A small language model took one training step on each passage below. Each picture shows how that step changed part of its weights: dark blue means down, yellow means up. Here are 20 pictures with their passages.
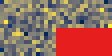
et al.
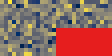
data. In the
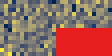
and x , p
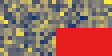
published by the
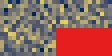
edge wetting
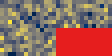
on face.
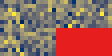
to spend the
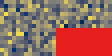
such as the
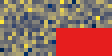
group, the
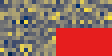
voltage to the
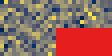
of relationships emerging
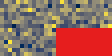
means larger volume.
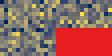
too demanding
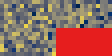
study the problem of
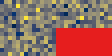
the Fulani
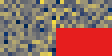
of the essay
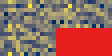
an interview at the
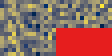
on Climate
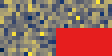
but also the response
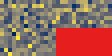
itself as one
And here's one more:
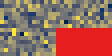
associated with more
